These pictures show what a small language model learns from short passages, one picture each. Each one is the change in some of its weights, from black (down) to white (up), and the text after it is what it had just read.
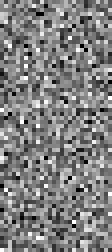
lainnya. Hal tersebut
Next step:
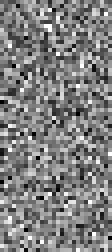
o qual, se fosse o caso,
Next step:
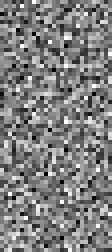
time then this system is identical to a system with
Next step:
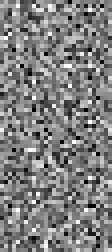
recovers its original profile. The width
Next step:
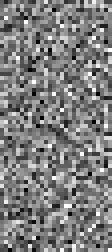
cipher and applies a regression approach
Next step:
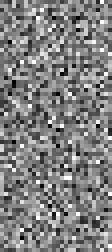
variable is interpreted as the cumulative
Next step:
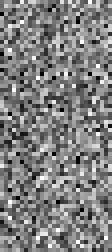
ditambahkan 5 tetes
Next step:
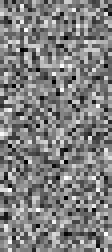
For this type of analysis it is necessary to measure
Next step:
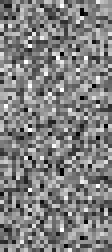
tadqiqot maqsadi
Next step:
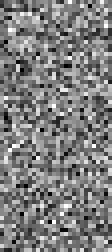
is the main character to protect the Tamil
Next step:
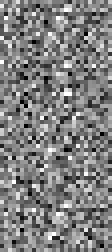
and the quality of this education offered
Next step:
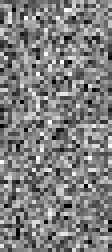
the consequence of second quantization,
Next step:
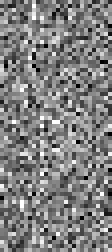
androgen yoki metabolik
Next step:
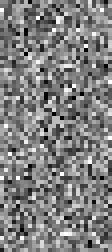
Cartesian coordinates.The effect of the
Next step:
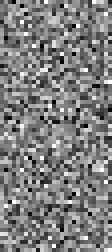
tangan bersama-sama
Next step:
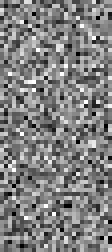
density depletion is described here for the first
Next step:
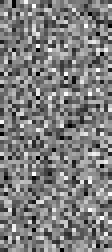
to a different and interesting phenomenology
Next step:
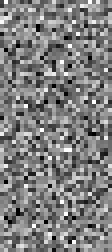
that the civilization of particles has
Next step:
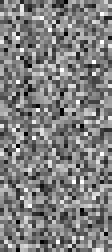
function Eq.~(\ref{eq:sumphi})
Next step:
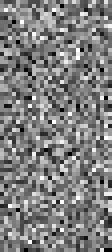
shaxsga yo'naltirilgan
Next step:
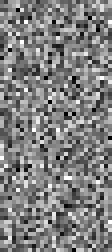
to RWA. Notice that these conditions are
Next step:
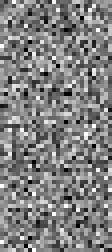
to the SCHNC $LT$
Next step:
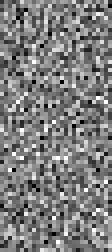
home language, proficiency
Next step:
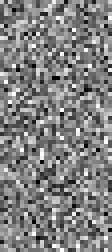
mengumpulkan berbagai
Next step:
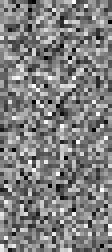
at 300~K), a temperature at which the
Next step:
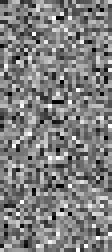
lingvistik xususiyatlarini
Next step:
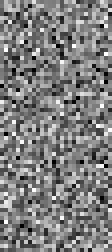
colaborar com a criação da
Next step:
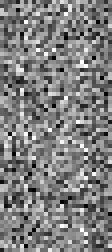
data can immediately be used to generate a
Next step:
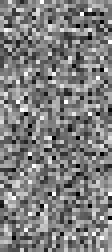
in Figure 4, each is a complement to the
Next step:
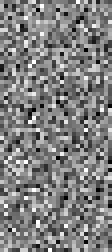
large. This might be explained by
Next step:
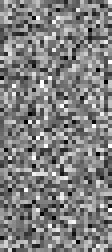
his-tuyg'ular bilan birga
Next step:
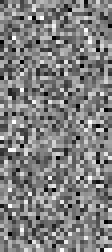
ixtisoslashtirilgan ta'lim
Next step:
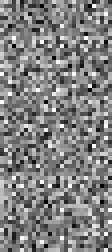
arqueología: una propuesta
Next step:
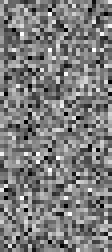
requiring a perturbative bottom quark
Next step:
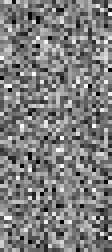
tayyorlanglar, kunda
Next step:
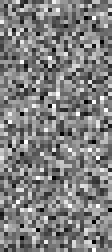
яратишга ёрдам
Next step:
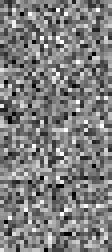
vanishes. Now, the contour
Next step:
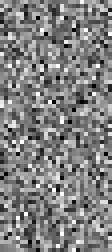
convida os alunos a refletir,
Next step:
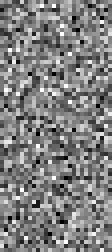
the compressions and rarefactions present
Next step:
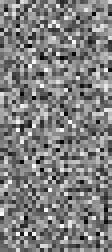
kelajakda o‘qituvchining
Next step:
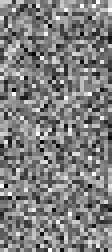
can be ignored even during inflation.
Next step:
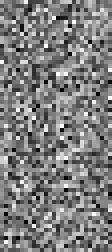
the \emph{societal axis} of
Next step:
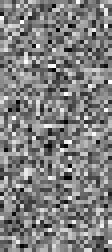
is measured as the rate of retweeting
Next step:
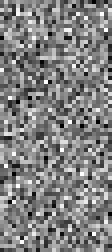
low-density WWC cavity,
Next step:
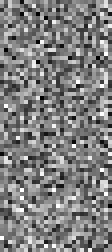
e o câncer de pulmão estão
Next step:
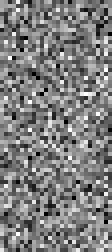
the target language text.
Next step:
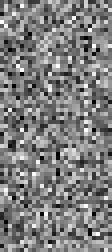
тебе не буду потому что
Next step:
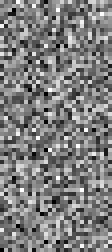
розвиваючи програми
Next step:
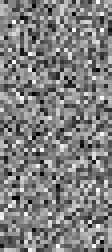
GeV$^2$, leads to an estimate
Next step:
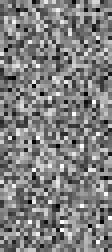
и идеальные требования.
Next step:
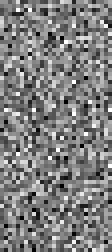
mixing in a randomly packed
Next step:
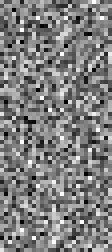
{N.}~\bibnamefont {Abgrall}}
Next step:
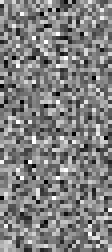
of Philosophical Studies
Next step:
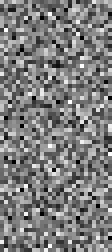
ko'p sonli tarmoqlari bilan bir
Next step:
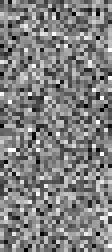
a contradiction. We deduce
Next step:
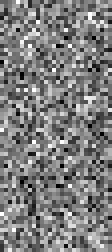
for producing deterministic predictions years
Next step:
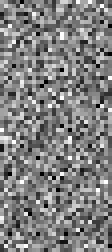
The final answer is usually determined by
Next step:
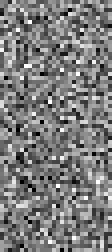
en piel en L 3cm anterior y
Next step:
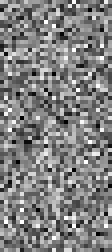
have dropped diagonal Pauli
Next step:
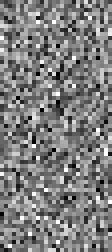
Here, we have used integration over a
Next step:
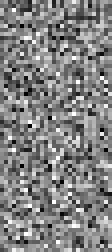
حفاظت از
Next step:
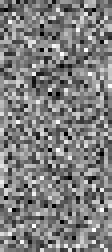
linear theory. In this short paper, we
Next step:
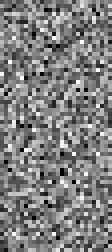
heterogeneity model,\cite{1} the
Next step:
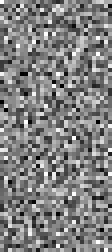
jamiyatning maʼnaviy
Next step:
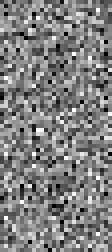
va qonunlarni tahlil qilish
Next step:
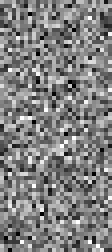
Saint-Denis (prov.
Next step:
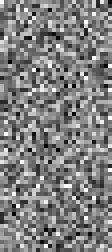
January - 2021, Pages:
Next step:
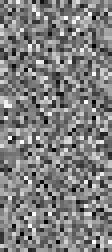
передбачених статтею
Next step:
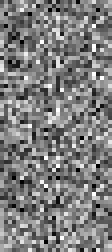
рассмотрим, как
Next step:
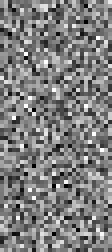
Correlation between $x_s$ and
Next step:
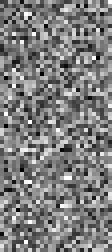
An asymmetry of the inner and outer
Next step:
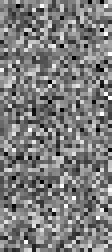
polvos al ser sometidos a una
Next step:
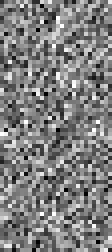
ESG-оцінки, яка
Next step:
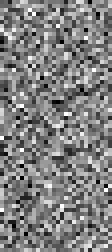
considered together, respectively. The last
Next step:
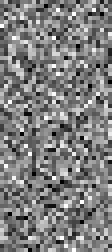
\cite{rem} depicted by the
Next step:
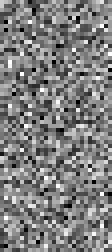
figures and tables, in the
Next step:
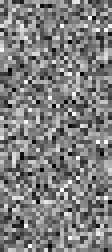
(tanque); Enxerim
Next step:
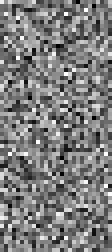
exponential fits, while solid lines show
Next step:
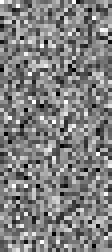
Ciardi 2003). These tests are
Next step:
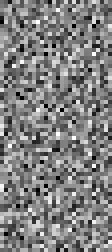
Таджикистан». -
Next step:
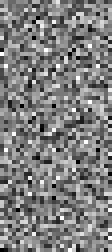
muammolari bilan hamohang
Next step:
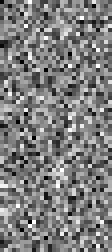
$\pi\pi$ and $KK$
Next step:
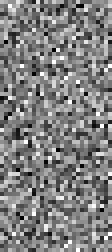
didaktik material bo'la oladi.
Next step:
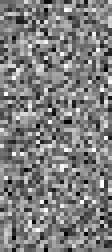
and goes all the way to scission with the
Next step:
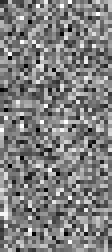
This effect can be significant even at large transverse
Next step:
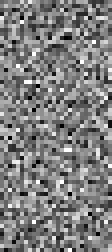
is also clear in the \dsiete\
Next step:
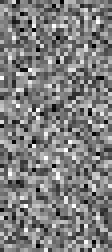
Салық есебін
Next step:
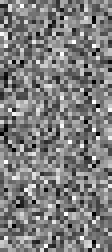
иммунитета у детей
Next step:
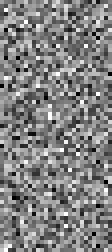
spatial section of $\mathcal{T}\otimes
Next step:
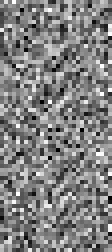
from Lawrence Berkeley National
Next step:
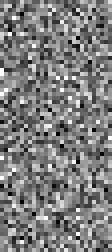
\beta (sn (\sqrt{a +
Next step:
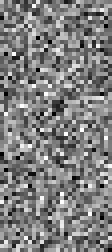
classification of diseases (ICD), new
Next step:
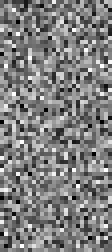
Skema Jaringan Pada
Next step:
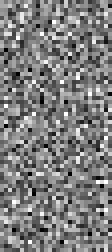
ada teks yang tidak
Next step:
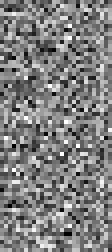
research data the authors point out the factors
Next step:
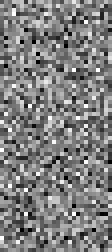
random mixed state (obtained by
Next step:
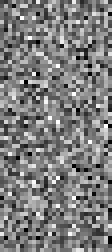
qábiletke júdá
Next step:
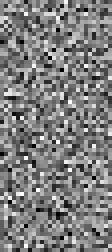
us review the necessary parts of the
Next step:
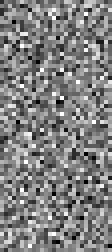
nonlocalized stripes in periodic
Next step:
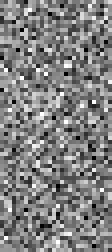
to one of the principle axes. Four
